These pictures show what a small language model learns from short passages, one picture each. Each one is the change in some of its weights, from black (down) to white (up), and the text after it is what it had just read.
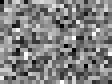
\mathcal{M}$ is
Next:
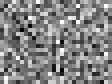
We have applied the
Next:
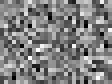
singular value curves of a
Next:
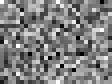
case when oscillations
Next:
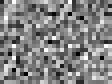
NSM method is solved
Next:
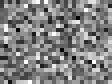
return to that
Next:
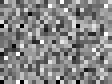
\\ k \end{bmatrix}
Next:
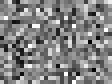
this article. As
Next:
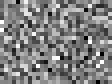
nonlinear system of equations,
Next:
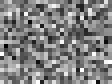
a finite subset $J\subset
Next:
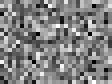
finite graph $X$ is the
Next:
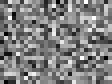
written as an intersection
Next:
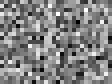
also \ ${\ds \Big|
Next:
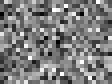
ascending ladder
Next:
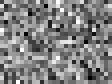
object $\cat Z
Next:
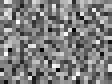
a natural problem to understand
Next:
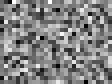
result is stated only for
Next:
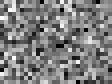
Barrier Functions
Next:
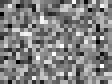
the above MMP, if
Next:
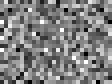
the first type).\smallskip
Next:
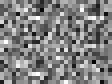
\bigskip In order to
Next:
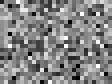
aim of integrating
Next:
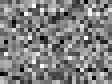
set of observables
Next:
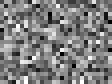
$(r,\gamma g)$ is
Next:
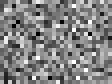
by $m''$ the number
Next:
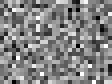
We shall prove the following
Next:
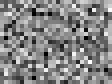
replication number $r =
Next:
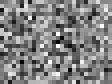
B \rightarrow A$, and
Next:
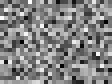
the block design on the
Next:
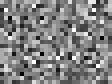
above, the quantity
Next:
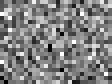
not a $D$ step:
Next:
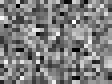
discussed. For this,
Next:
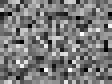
l$. Since $\dst
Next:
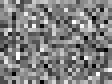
absolutely continuous over
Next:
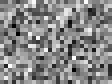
lower bound of the set
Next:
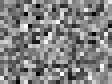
\begin{split} \|
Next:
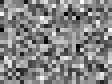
possesses a unique
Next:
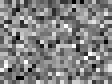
case of Leja
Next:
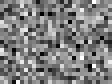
reduce such errors, the
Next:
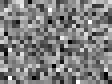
we can not insure such a
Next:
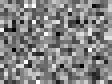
in higher dimension, as it
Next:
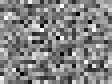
$\epsilon_n$ work well
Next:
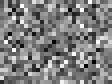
\end{gather*} are
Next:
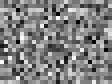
taking different bases for the
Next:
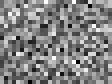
all four cases the number of
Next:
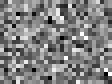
but not on the tensor
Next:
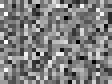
\otimes x$, $x
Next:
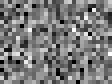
follows the TQFT
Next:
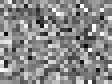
a bioreactor,
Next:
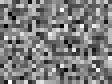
was investigated by
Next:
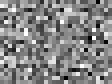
center $\zeta'$ and
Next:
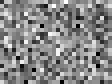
a representation in terms of
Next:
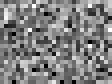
continuation of the range
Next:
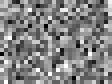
monomial always
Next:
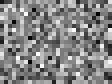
is equivalent to property C of
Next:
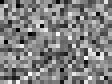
The remaining 2\%
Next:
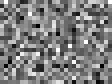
gives the result. \qed
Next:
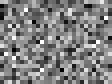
In the remainder of this
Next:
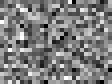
These equations are given using
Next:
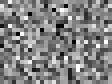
the potential. Our
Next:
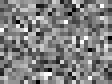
For such a system, each
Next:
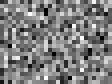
regions $\GO$
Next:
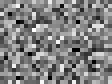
hence $n+a\eq
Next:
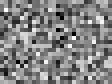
in the distribution sense,
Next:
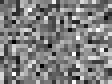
choice. ##
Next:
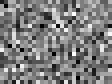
projection $\G^\w
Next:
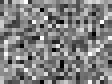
is called a Young's
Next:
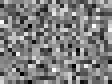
group $S_n$ on
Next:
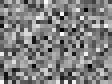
if the random variables were not
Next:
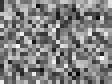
estimate valid in any
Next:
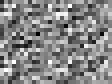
\ \mbox{ and }
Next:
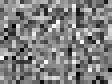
of the previous section, using
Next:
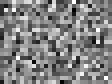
is the intersection of the corresponding
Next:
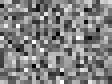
impossible for an infinite
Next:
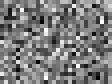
problems it will be relatively simple
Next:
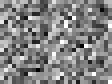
\medskip \noindent {\bf
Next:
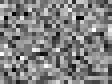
vector.. Note that we have
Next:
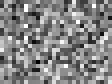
\begin{pmatrix} 1\\
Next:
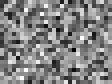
and non-diagonal
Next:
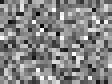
there being replaced
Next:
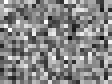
extended period
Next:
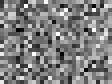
$\mu \in K$ that
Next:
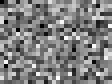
few preparations.
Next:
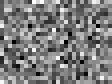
we have $d(n,
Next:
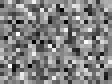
to find the coefficient function for
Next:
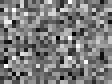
We are aware of only
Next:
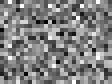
state is ignored
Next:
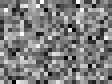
Here we are reminded
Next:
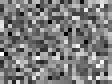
by Theorem~1, there exists
